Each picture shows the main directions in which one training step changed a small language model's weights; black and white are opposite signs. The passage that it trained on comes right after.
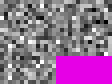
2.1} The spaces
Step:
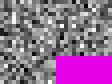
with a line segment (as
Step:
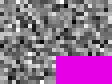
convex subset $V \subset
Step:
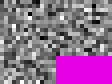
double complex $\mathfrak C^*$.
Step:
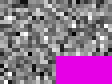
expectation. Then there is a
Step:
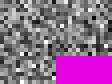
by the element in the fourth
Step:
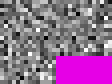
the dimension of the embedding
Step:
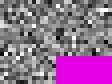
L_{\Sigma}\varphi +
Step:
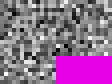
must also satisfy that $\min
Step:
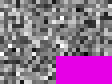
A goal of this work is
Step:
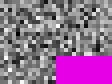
a continuous funtion,
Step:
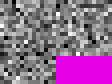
algorithmically computable as always
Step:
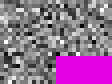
functions on $X$.)
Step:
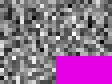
variation, infinitely many homeomorphism
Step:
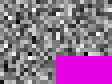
that addresses these
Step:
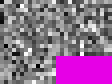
more careful analysis of
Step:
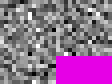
an Iwahori fixed
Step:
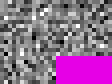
allows controlling the error term
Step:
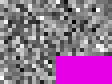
$ \mu- $stable
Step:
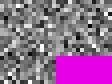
(Algorithm 1) except
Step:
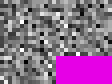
that the noisy gradients
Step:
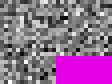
of the Noether's
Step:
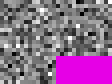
on the Veronese variety
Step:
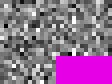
sheaf, i.e.,
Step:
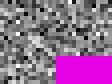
certain cases. We have:
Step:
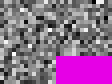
a dynamical system $(X,
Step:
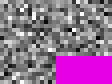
with $\indiso =
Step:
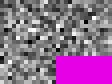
$i$ to a walk
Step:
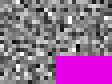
not convex with respect to
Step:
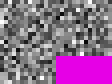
recommendations expressed
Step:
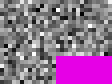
The crucial observation is that,
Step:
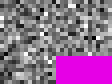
was proved true in more generally
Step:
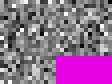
diagonal, which that magnitude
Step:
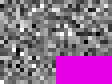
general large deviations theory for
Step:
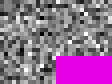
\end{equation} Here
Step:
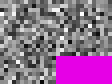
that for each $m
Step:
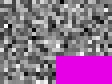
the assumptions of the main theorem
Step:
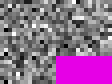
for technological applications, the
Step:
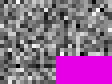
normalized basis of $X$,
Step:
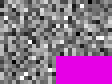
FDP and the
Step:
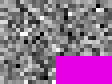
$n$-dimensional abelian
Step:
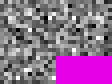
trivial components, we obtain a
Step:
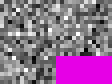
have a more complex structure than
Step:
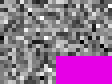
$\mathcal{F}$. Figure
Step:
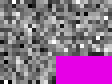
complete computation of the remainder gives
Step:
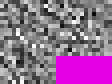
and $c\geq
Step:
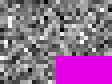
0\}$ is topologically conjugate
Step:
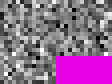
two classical results from the spectral
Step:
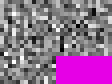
later. REMARK
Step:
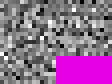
rated after a total of
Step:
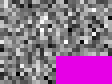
are taken over all subsets such
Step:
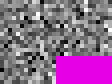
literature characterizing all the almost
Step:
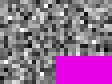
\caption{Number of
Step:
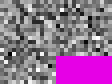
all $g\in G
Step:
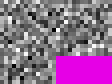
numbered by
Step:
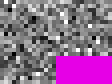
e_j$ and the
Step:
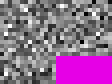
\smallskip A crucial tool is
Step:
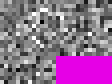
delta is a pronilpotent
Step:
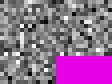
timescales in the
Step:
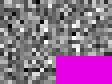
can also have an impact on
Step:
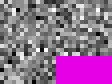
would like to recall that for
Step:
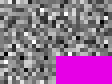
bottom and throw away the
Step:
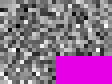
that is less profitable
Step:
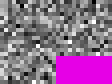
has $10$ fixed points
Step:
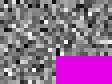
general ideas behind the
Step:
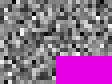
establishing the claim. From
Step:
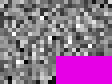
ill-posed in the
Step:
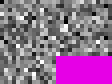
j\leq m$. The
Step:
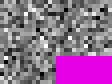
$\T$, we write our
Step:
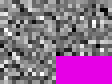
some $a'\in
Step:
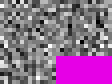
following form: the natural map
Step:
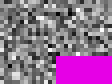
a distance-regular graph with
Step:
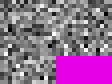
domains with finite number of singular
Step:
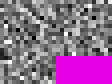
the partial toroidal compactification
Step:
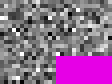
base domains (such as real
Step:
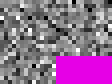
contact point were constructed. This
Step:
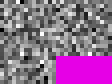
in positive time}. We let
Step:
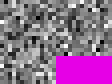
theorem, there exists only finitely
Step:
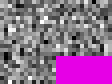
vertices of $C$ are
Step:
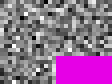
$\Si$ with
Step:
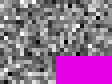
Carlo simulations. Note that
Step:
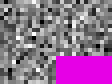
down foundations of algebraic geometry
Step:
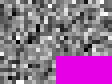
we can define a local group
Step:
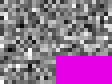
is isomorphic to $\Gamma
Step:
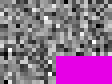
finite union of sets of the
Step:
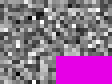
emerged indices respectively.
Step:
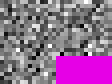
First, we introduce estimators
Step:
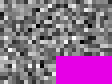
first insights was to see
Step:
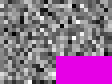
and the ideals of the quotient
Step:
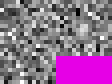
the following diagram is commutative for
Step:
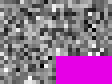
a parametrized setting}
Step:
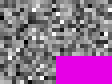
paths that violate the
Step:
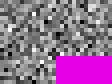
sums from the left or top
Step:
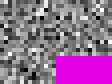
Choose $x_j$,
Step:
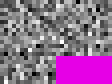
$N$ independent of
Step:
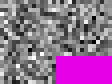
that $S$ is an
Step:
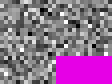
and none on the vertical
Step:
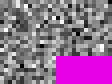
For fixed $k \ge
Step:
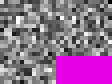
is Haar measure, and
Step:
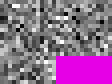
dominance relations between pairs of
